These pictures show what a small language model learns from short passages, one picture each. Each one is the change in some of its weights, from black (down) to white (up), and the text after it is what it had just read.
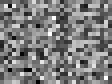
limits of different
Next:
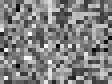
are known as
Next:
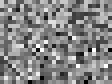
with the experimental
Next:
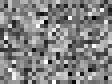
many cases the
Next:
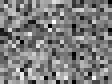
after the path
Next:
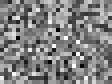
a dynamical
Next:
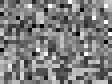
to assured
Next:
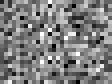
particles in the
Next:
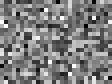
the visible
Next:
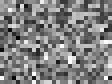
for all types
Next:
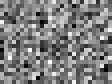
type exist
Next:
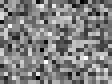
gain of
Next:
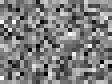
might not be
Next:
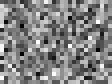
B & OH
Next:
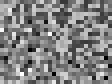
to complete the
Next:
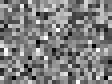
and different symmetry
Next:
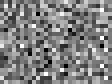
field normalized to
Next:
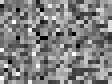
eight evenly
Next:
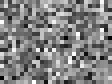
density at a
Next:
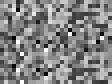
would lead to
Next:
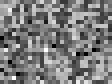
to full
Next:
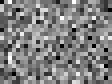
the previous sections
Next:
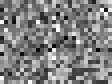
insulating behavior
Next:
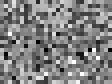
of the charge
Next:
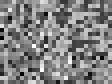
at critical
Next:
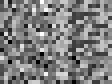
case of general
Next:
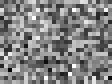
the China
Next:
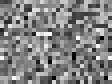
the following condition
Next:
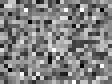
dependence of the
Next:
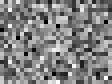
both the in-
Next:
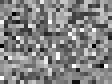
an effective
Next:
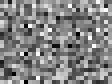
cross section in
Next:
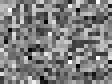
to make
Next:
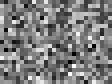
& 1 \times
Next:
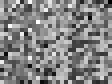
and act on
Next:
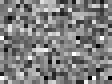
in the context
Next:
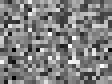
the theory and develop
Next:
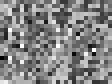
to each other.
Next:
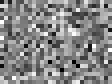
spin magnitude
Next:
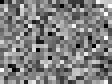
transfer matrix with
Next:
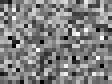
these matrix elements
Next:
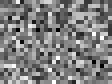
a look a
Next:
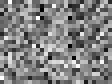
{\em et
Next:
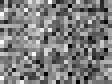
In this analysis we
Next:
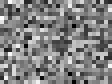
the east
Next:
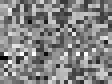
to solve the
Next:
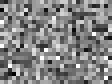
higher in EM
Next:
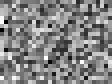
Recently the
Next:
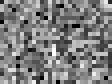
when both slits
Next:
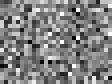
the gas disc
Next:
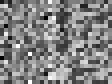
light elements and
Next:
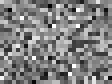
the choice
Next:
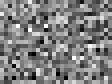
under working
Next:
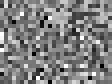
coupling, is
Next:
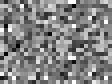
and T.
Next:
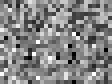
but also through
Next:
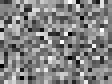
the distance from
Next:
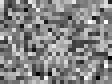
that VEs
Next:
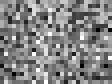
is shown in
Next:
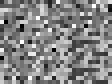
Time variation
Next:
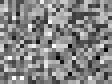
calibration data
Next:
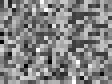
case if the
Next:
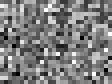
into account.
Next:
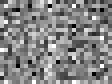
light), are
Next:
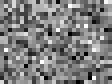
of the generative
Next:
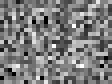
probed in this
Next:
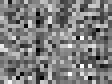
method marker
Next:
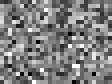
& $\lambda
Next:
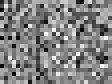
charges interact
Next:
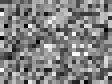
two shock
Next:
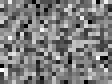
for relatively
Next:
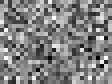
Fourier analysis
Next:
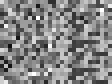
can minimise
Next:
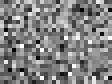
the support of
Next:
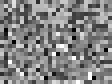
of the linear
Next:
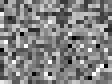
using HJM
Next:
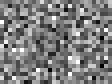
quite stable
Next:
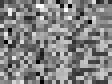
motion where the
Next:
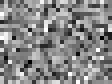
In the GP
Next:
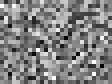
possible, depending
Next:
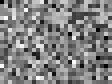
However, there is
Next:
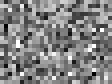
and at the
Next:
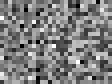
queries per
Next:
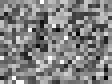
explicit through
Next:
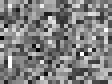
domain. This
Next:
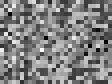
of 1st of
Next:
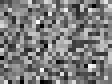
be thought
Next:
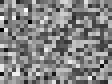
Hence, the
